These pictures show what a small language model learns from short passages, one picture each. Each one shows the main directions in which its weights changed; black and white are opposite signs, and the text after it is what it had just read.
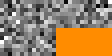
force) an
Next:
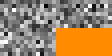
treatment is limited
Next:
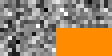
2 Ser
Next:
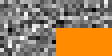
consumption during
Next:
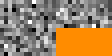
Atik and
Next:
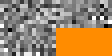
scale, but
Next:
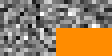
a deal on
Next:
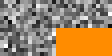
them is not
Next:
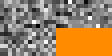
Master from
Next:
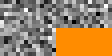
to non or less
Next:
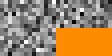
plots of
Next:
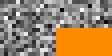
till the
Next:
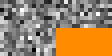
and quite
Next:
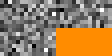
and the results
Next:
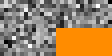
the family or
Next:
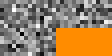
created by the
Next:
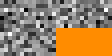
inter alia,
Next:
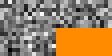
and edited the
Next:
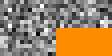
in Silver
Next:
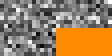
performance against
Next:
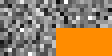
of this objective
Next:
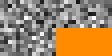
those transferred
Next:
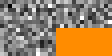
depending on the
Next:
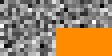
analysis. The result
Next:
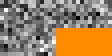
the range of about
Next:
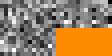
quality parameters such as
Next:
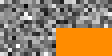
material through a
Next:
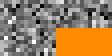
Note: The
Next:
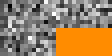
and you can
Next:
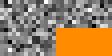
(face, ear
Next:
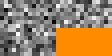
the resonance
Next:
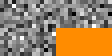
professors in most
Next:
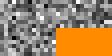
calculating standard
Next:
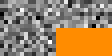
powder and
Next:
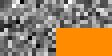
in interpreting
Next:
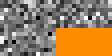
the filtration
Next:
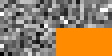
As all plants
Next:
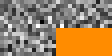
political instability
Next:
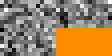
with the IT
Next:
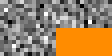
Agree 3.
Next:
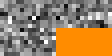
that occur during
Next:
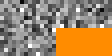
includes some of
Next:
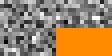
on private
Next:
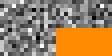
first experiment and
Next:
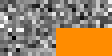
stress when
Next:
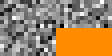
Figure 4.
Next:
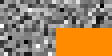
task. It
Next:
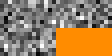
produce in a
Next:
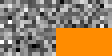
a significant relationship between
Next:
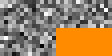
reporting the
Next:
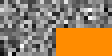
interventions to
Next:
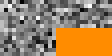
this, we
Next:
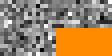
have been collected
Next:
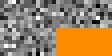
Pro CAU
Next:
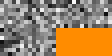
a key tool
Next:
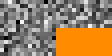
density values
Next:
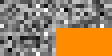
robotics are
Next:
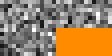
increased computational
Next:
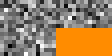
the object
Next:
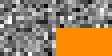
The employee
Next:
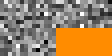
their learning.
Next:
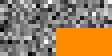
compared to WT
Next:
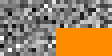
male and
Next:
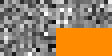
platform, to
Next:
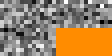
to identify low
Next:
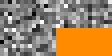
- lack of
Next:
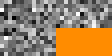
the Somatic
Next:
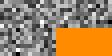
data via
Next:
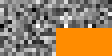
and stocks
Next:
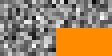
detection efficiency,
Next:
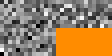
degree plies
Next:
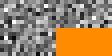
reference frames
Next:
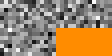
the environmental impact the
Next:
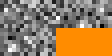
support the concept
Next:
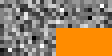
object, which
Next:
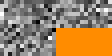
together with
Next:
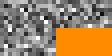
drowning in
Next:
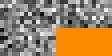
for determining
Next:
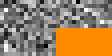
the globe
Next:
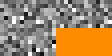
did not
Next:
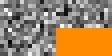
3). Table
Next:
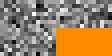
U is a
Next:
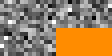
the bearing
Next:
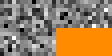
– Grid
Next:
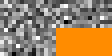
of the problem
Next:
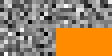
a consumable and
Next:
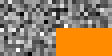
and works for
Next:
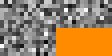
in information and
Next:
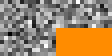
further details
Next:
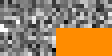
artifact is
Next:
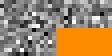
was no significant
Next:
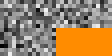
of English
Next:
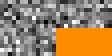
keys that
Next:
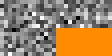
was chosen
